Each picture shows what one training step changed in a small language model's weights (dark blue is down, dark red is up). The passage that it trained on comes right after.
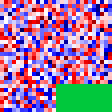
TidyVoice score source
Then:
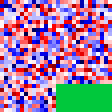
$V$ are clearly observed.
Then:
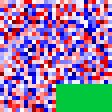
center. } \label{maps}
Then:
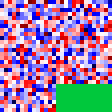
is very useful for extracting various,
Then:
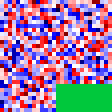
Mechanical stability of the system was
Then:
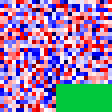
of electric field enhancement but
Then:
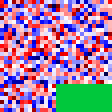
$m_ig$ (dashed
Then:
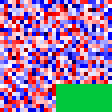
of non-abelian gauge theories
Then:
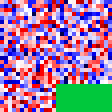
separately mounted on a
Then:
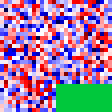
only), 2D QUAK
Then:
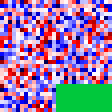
*Phys. Rev. Lett.*
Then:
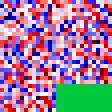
two photon clusters. Fiducial cuts
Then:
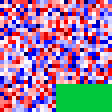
the separation from the core for the
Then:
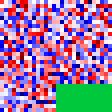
including careful version control and
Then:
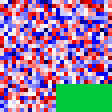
driving IDFG. Bottom:
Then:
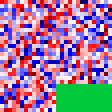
principles. Using the
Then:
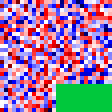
notion of \textit{risk}.
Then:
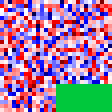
and the lessons we took from
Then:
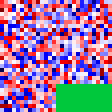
agglomerates and to those
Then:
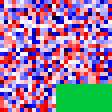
Both $V$ and $\bf
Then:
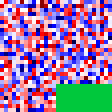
cavities is at the origin of
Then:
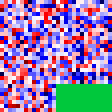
the angle between vertical and horizontal
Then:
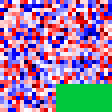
the combined effect of all components. There
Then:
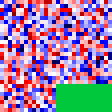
branch which exhibits both growth of
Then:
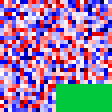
a basis state so they are no longer
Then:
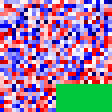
and NNN hopping terms are
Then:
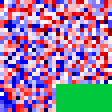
shares extensive simulation results which
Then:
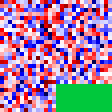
it coincides with the experimentally observed
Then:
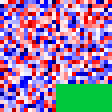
temperature ($T$) varies along the series
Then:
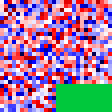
that unguided automatic graph
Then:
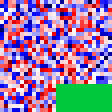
calculate correlators of long strings on
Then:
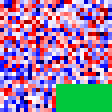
background sources are known. For each star we
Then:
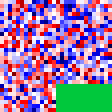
the proton, antiproton and
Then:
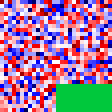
of studies previously conducted in the field
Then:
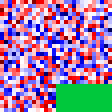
of emittance when compared to traditional
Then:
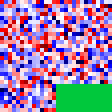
iron content of stars from spectra, and
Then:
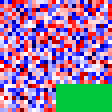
the information about time, so that
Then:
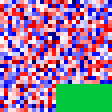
a mix of small- and large-scale
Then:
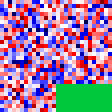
which is of importance as the velocity field
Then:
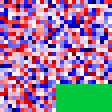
$X$ contained in composite
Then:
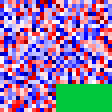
direct construction for $q$-ary
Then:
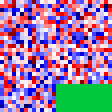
understood that we pick the degree
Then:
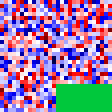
strong-disorder renormalization group.
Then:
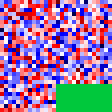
orientifold limit which will contain
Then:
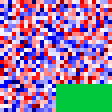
``JWST tension'' will
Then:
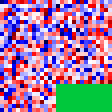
cost-to-go function~
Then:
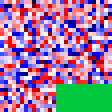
and $E$ does not have a true
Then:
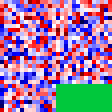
index. A detailed derivation of this integral
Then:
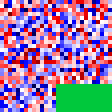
If the typical sample size is $L$
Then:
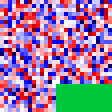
mode cadence is too slow to
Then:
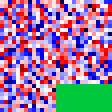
to the case in which atom is placed
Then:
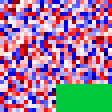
matter physics. A large number of other techniques
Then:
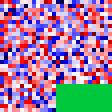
(and in the same angular direction) are
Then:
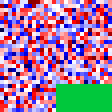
estimated systematic errors, associated to the uncertainty
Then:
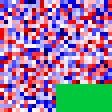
terms like \begin{equation}
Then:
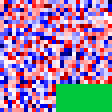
in two \pt ranges:
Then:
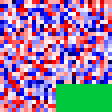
$d=2$ cases, which the
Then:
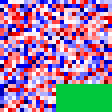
can obtain a dc current (to zero
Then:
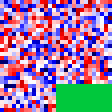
an initial exploratory face in which
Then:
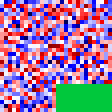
field $H$. The latter value is defined
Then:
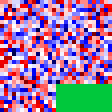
for the LRSBT-I
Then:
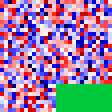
structure conception (1000
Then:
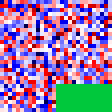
of each panel show the scale of the
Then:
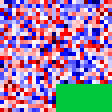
Suppose that an author is
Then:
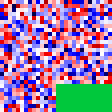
$\eta_c$ electroproduction.
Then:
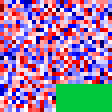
during the electroweak phase transition
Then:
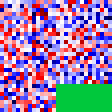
S. F. Schmidt,
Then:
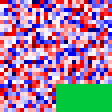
In contrast to that, if a significant
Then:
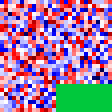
the main contribution to the anomalous behavior
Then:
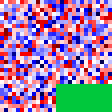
\ref{large-2} is
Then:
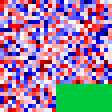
gravity: \begin{equation}
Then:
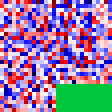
have good flexibility and
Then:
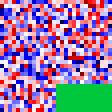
only the integer values of the
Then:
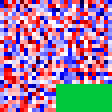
link function. Note that the
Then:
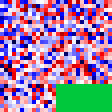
this was described by the effect of a potential
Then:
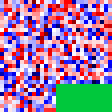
of Manitoba,
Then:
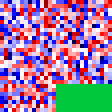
the similarity of each raw modality
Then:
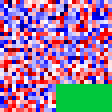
support tools. Moreover, most research
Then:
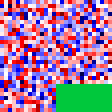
to automatically discharge every
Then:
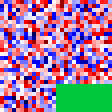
| DC voltage | 30 | V
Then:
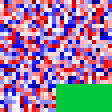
transverse and longitudinal components
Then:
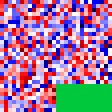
only along the X and Y axes.
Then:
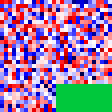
up new possibilities, they also require
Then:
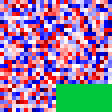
DEB and an IPB.
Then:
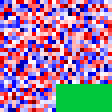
cases, we regard the detection as
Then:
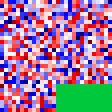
perfectly arranged in
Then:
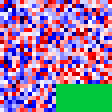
PDFs as a function of
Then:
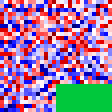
network outputs a deterministic action for
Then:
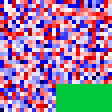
the reliable prediction of the
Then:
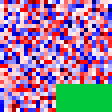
for theoretical methods and possible predictions for,
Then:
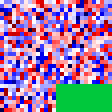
truth values, and AND
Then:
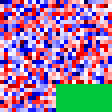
them in a mathematical framework.
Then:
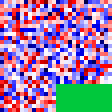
the Hamiltonian representation. Here, the effective
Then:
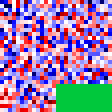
problem, as studied in this paper, is
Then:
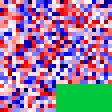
gradient flows which could be
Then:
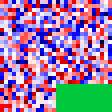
temperature for the sources with $N=$
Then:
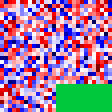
reads \begin{align*} \tilde
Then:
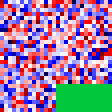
derive the expressions for three- and
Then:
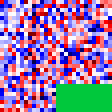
$U$, and the computation of one and
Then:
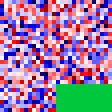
additional item border color=red,
